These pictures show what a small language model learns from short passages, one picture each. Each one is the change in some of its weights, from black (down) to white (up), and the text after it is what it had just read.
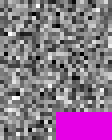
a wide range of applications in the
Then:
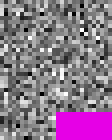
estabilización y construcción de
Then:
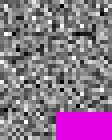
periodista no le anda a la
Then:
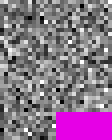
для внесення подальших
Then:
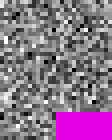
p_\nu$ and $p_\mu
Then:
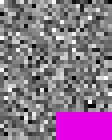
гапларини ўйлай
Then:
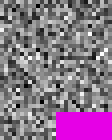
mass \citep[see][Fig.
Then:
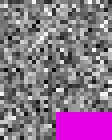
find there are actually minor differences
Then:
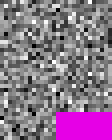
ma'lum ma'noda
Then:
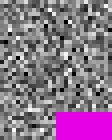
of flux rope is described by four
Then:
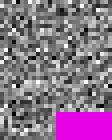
study of this model here. The rest of
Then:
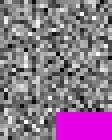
dashed lines are for the proton and
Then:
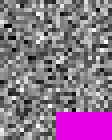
In recent years, attention has
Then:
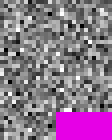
information about the setup and performed
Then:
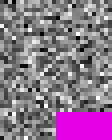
we can already exclude a
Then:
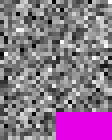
considered rare, and most genera and
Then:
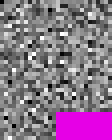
प्रकार की
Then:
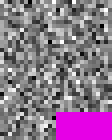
et du téléphone
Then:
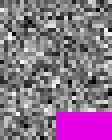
of the $g$-factors for the
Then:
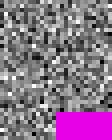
on Asset (Roa),
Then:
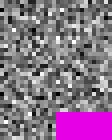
unsettling if you
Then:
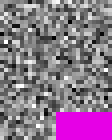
animal morto, mas nesse
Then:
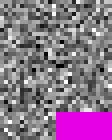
(or at least proportional) to that
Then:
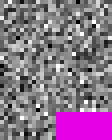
to optimize racism. The uses
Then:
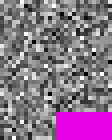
as possible. This promotes the
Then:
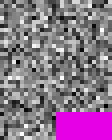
fixed \cite{DFO}.
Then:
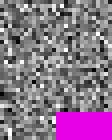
sufficiently, although some
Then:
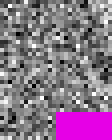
Shu bois malaka
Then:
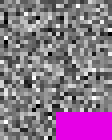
linked by two or three lines
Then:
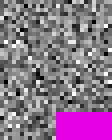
in order to fully quantify
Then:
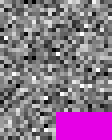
de satisfazer desejo
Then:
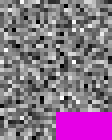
ontological implications. In Section
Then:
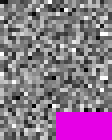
assuming the drift $\gamma>0$.
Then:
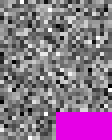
\end{figure} \begin{figure}[]
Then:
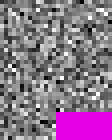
safe vehicular dynamics. In
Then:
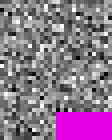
линейной скорости
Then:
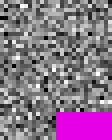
el desafío de preservar la
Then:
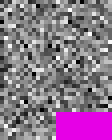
free Lagrangian density for a
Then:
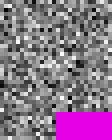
ponderomotive force around the
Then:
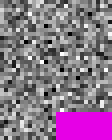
its retention at high magnetic fields and high
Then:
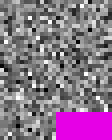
швидкість =
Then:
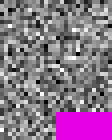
het bedrijf kan
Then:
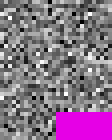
the Catalina as well as the
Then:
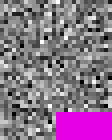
which are closed superconducting
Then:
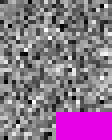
$CP$-violating effects is
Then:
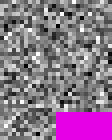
permettrait au Mali
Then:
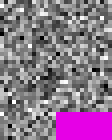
out the reason behind this, we
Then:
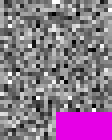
práticas. *Revista
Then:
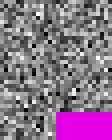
algorithms, and applications in
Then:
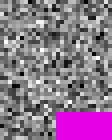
hybridizing with a
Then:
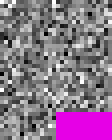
enables users to define spatial
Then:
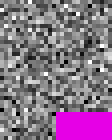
within the framework of equation
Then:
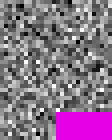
muddao hisoblanadi.
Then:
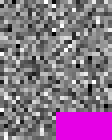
biphoton's JTI is the
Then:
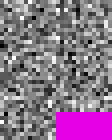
клинического течения
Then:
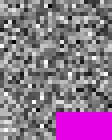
qilingan. Sirdaryo
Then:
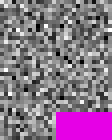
the issues of interaction of these
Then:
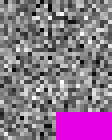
sendo reconhecidos como
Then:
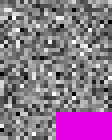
занжири ва ДСН
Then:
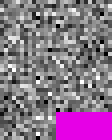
qué**. Acá en estos
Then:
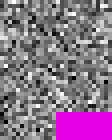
olib keladi. Birinchi
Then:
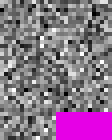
CPY, particles tend to travel
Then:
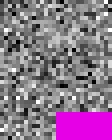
one. Rather than awaiting more
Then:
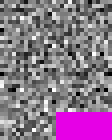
o'simligi maydonlarini
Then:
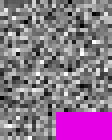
acquired on a 3T GE
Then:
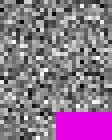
través de la tradición y
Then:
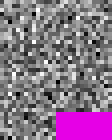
the spin current was bended by
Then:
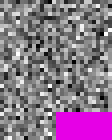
der Sterne 4,0/ 5
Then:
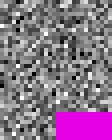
limitación de medidas de soporte
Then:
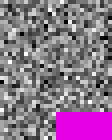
fluid antenna to the most
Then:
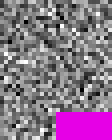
$d^{\dagger}_i$ creates
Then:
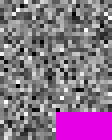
ruhî anlamdaki
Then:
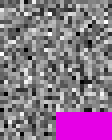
and forwards it to A as a
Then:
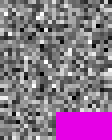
level of more than $15 \sigma$.
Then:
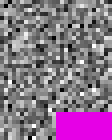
use case: the model received the
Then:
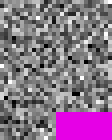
solid lines are below dashed lines
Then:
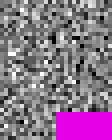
This is in part motivated by the
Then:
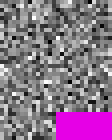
this region corresponds to the region with the smallest
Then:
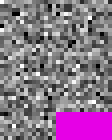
N_\mathrm{ch}\rangle / \langle
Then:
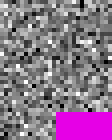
However, the generalized energy conservation
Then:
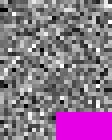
satelor cu prilejul
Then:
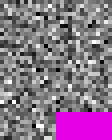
application, it is expected to be a
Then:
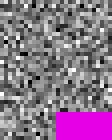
biológicas. Zabotti
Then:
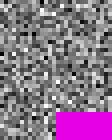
could not be a reason for the
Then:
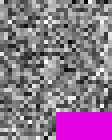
E [\tau]^2$ for low
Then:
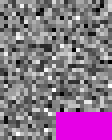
pertanyaan terbuka yang
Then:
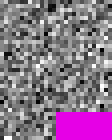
OB Akhmedov, AS
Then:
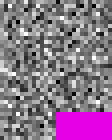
a large amount of additional
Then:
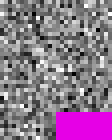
[{\citenamefont {Tsang}\ \emph
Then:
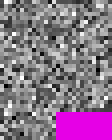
\\ g \end{array} \ \rightarrow\
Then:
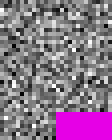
unstable, can lower the maximum
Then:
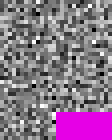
A., Rodríguez,
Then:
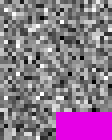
энг асосий йўли
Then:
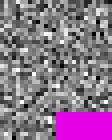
тизим жамиятнинг
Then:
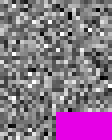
are $\gamma _{1\parallel
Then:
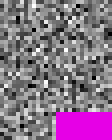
the first prize. The second basic
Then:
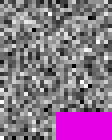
types of forcing on the
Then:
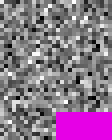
interest and setup proper parameters like
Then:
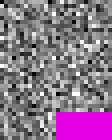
масла в смазочной
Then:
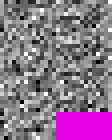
Табели 3 приказани
